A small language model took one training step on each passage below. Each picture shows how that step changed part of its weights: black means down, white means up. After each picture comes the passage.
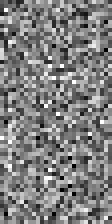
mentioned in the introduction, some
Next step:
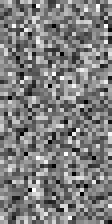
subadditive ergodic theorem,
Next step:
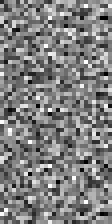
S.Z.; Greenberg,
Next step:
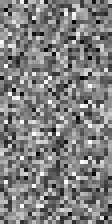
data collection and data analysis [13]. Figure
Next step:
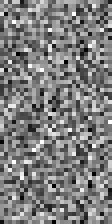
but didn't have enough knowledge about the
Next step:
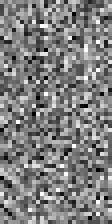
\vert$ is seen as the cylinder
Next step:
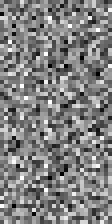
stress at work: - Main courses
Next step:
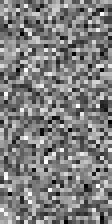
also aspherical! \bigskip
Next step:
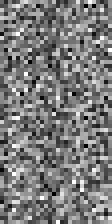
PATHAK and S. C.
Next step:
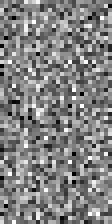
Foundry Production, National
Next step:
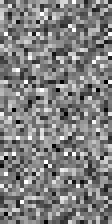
(problem source), root counts
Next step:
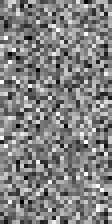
T_{\alpha },fT_{\beta
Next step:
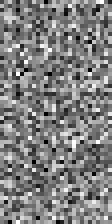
to different grazing, group forming and
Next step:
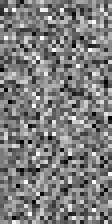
possibility of offering a better
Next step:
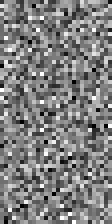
variation of the combinatorial method of
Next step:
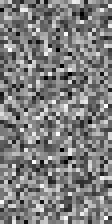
recycling of these materials is essential to
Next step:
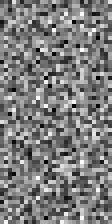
SI, which contains complementary information present
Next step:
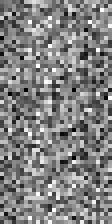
of senescence-associated
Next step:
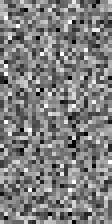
of the weight function $p_{b}$ is
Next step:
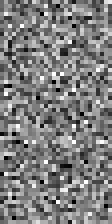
using the Transformer model. The program
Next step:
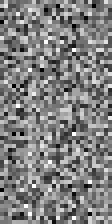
The data that support the findings of this study have
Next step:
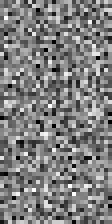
second is the more general notion of a
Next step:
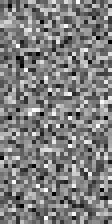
$\Qsym$, which arose
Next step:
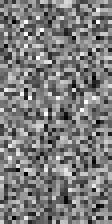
2DVD. In Sect.
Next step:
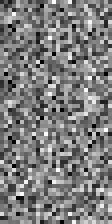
and let $\mathcal{D}$ be a
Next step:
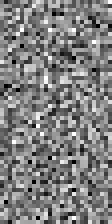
between one single Alice and multiple
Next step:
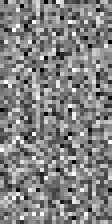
For each plane $H \supset L$
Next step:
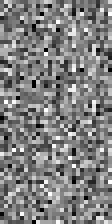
$M$ whose slope is larger than
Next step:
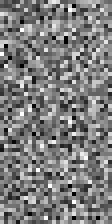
funding and support for the project development. The
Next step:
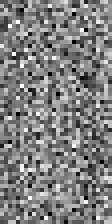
α] - EAApCCpy
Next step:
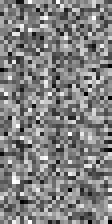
note that uniqueness and existence of
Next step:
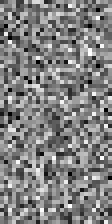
Thesis, Universiteit
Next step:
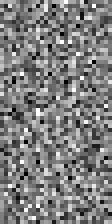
benzene (20 ml) was
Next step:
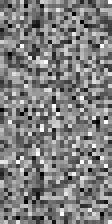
hole size of α but staying
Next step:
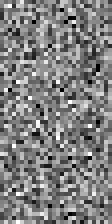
number of research projects both at the national
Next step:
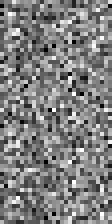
centers of the blow-ups are
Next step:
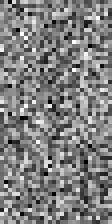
fraud has led to charges against
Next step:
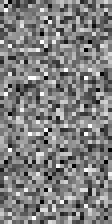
respect to $(t,\la)\in
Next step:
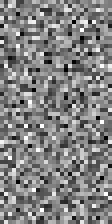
area of vibration-based assessment of
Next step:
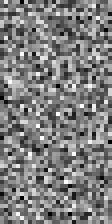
a general form of the~$ABC$
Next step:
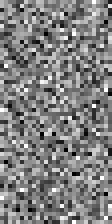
seen mostly among female population
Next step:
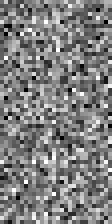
only supports used in project interfaces, which
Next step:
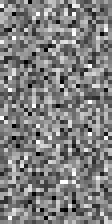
2. Ordered logistic regression estimates
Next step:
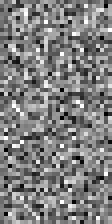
number of 15 countries and in 2020 in a number
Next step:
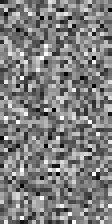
14 by Shūen and 16 by
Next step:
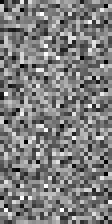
extensive orientations and multiple “check
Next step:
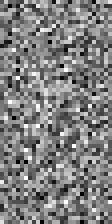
infinitesimal analogue of an
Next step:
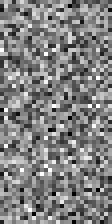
operation, at about 12% for the
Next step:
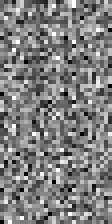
of $e$ has the form as follows $$
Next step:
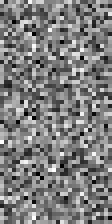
RVC-based electrodes, and the
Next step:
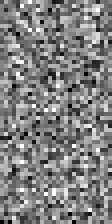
starts at the current states, the
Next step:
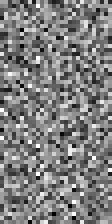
complete news sheets randomly selected from the
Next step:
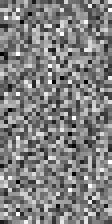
such that $ \sup_{x\in
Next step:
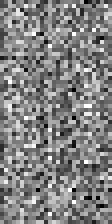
the equation \begin{eqnarray}\aligned &
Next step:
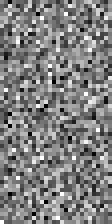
such that $\rho_{\beta}(\frakB)$
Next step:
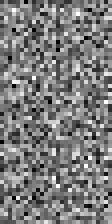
\leq \epsilon. \end{eqnarray}
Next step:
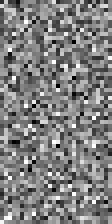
and the result follows. ∎ The
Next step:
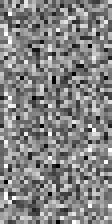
aims to provide solutions for local governments that
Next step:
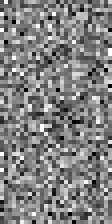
believed that the time allocated
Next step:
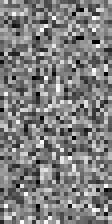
the \textit{inscribed angle
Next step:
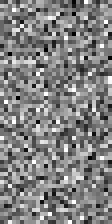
$G$-selfadjoint and
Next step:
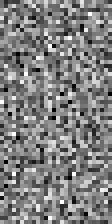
public. This implies that some individuals are more
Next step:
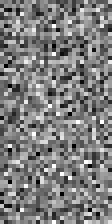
production of osteoblasts
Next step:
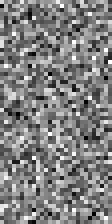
respondents each, except for GC
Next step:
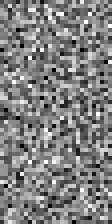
more typical video is Imran
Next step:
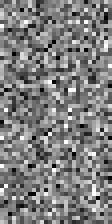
as well, we get $\d(\cdot)
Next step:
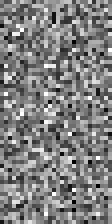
the delay and energy consumption in
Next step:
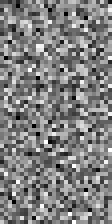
benefits to tracking the relationship between
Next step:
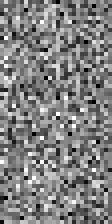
studied in the literature, our general results recover
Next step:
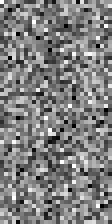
Constraints in Bangladesh:
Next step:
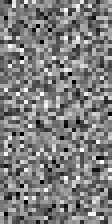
theorems. On the other hand using the result
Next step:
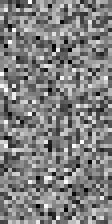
other agricultural regions in the
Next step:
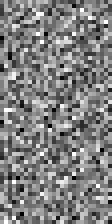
in immediate post-transplant
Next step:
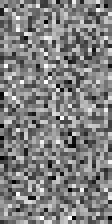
the substitution rule $A\rightarrow
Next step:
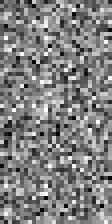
the 419 interlocking phenomenon
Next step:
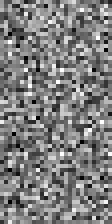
358) on C. lameensis
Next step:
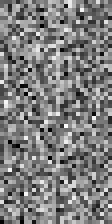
material, further inquiries can be
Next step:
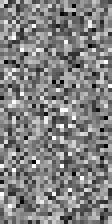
associated ball quotients admit
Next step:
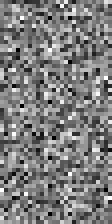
used in the definition of the theories, but
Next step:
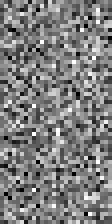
= \delta. \end{equation*}
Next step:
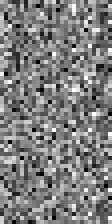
bound on $\Opt$''), we
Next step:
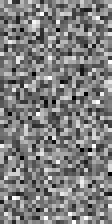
Mantras are recited
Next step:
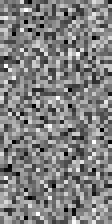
depending on network conditions, and evaluate this
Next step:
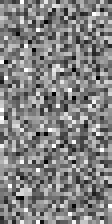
network. Such structure is a convenient form
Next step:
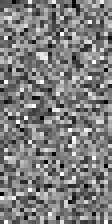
is the {\em spectral radius} of
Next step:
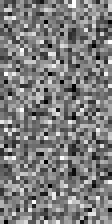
$v^{n+1} $ is regular
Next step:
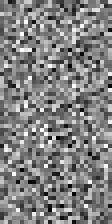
for predicting the fatigue life under
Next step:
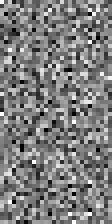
was concluded that these were the same species
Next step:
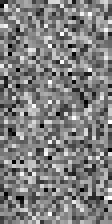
if the support of $V$ is a finite
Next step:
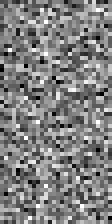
sonic percepts paves the way
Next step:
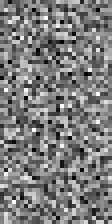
contexts. The research model can also be
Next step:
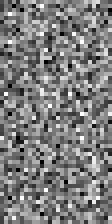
users currently in Indonesia. This
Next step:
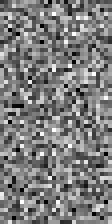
But from an academic point of
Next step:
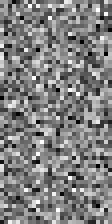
collection efficiency. Another counter
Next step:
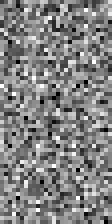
H. 2004. Untersuchungen
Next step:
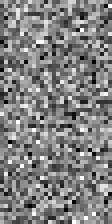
scavenging in tissues
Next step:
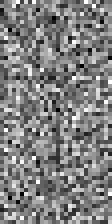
formula outputs by expansion three blocks of
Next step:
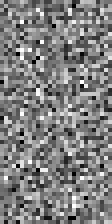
for otorhinolaryngology
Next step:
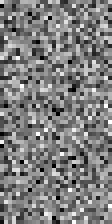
will take place for some higher delta, so
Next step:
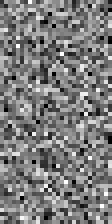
l_n$, be such that for each
